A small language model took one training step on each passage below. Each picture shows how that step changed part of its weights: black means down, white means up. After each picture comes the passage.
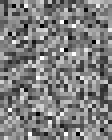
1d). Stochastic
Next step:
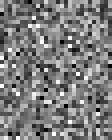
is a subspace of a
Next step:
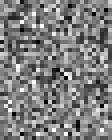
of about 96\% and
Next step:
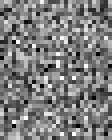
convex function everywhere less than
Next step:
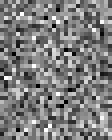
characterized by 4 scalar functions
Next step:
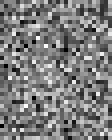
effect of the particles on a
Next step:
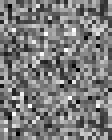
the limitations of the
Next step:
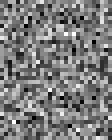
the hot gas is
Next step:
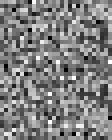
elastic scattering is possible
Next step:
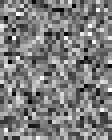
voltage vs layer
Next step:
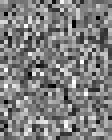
examine a product after
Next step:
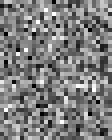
w^{\prime})$ given by
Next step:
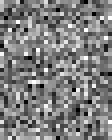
is Bickel et
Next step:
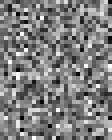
that is the torus
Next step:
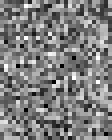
element in a finite field.
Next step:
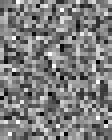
facilitates the
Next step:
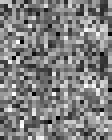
brightness changes due to
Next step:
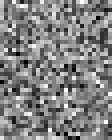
\ m_k \qquad
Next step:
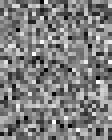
denote the vector space of binary
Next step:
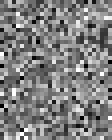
plateau edges; the
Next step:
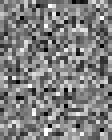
\infty }\left|
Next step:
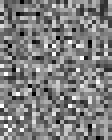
of $H$ and
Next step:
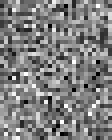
are nothing but locally
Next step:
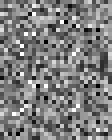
code integration to ensure
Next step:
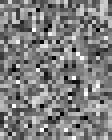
\; \theta \left(
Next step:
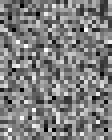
and $y$ and
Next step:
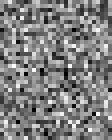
orbital space as a consequence of
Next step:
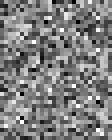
Phys. Rev. B
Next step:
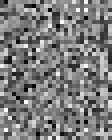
well as for the site
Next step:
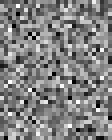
determined by the value of
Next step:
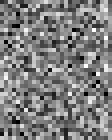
where $\alpha$ is a
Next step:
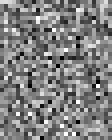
= \mathcal{N}
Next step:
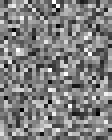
x\in \Cp
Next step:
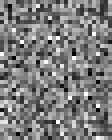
the structure of a ${\rm
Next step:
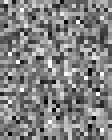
1)$ and recall that
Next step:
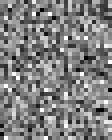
potential shifts the minimum
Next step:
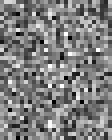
assumption (1) to
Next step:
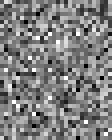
diffusion, the stochastic forward
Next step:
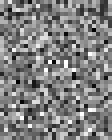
$V$; \smallskip
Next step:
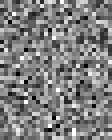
LLM as a novel
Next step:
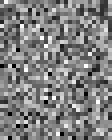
summarized in Table
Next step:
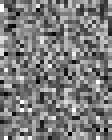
by only four labels
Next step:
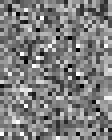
that $\A$ contains
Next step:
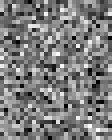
is given by a a linear
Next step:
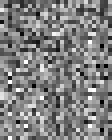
and velocity to be in
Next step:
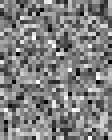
then using the symmetry of
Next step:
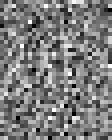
cell\& c)} for
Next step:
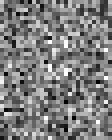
in the four bands
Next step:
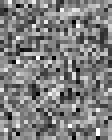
this to the original IIB
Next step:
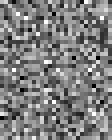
$y$, and that the
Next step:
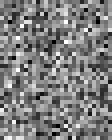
discrete blade elements and
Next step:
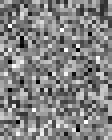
1. On the other
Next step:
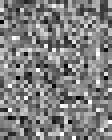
forms a lattice in the
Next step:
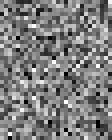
can be seen as a
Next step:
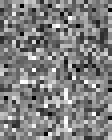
consequently, it has
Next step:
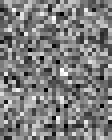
trial function up to the
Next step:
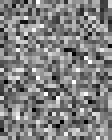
proposed as a minimal model of
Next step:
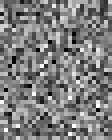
of the one-dimensional
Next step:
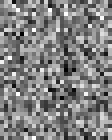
We impose homogeneous
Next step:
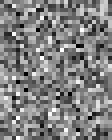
$$ \eqalignno{
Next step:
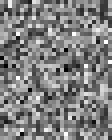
circuit or a
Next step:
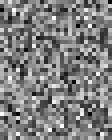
a renewal process.
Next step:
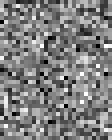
to stress that in the
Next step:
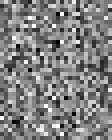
Springer fiber
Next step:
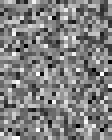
baselines on the
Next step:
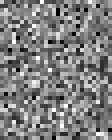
4: Parallel
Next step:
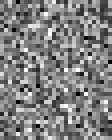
form a loop maps in
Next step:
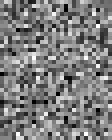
are of general type \be
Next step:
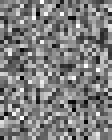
universe. For asymptotically
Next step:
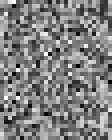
{\bibinfo {title}
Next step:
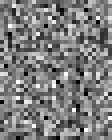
the dominant GW
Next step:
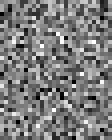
we construct the cycles in
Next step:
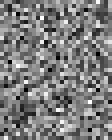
that for any $\beta
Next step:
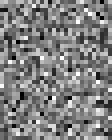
in the Application
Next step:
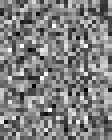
square-free integers
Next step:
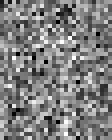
\spec R \rightarrow
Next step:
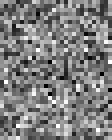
components, one of which is
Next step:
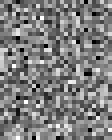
that Gaussian coherent states
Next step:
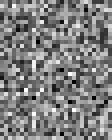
transverse gauge links
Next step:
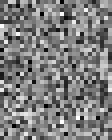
to uncertainty propagation
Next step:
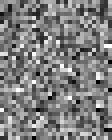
we analyze the light
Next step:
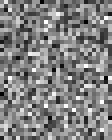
case, we plot spectra calculated
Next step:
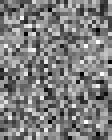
materials. At the
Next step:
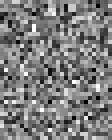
upper half plane. Suppose we
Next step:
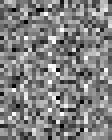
i \sum f(
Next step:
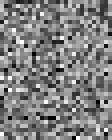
to model when an agent
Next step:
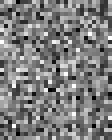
changing the base of
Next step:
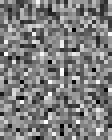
two ETGs,
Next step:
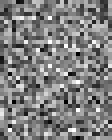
projective three-space,
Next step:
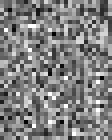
has a very simple graphical
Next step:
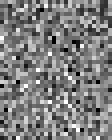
our results do not depend on
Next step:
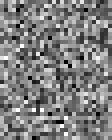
d + \Delta s =
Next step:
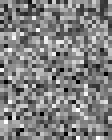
hours of trading,
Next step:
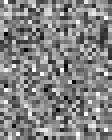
in seasonal behaviour
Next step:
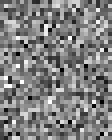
% Vienna
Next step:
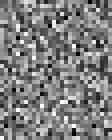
X$. \item There exist
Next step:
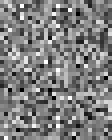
Using the model, our
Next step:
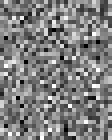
plane. One can easily see
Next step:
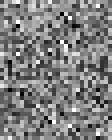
the disordered lattice
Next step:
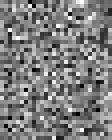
$\f C$ and
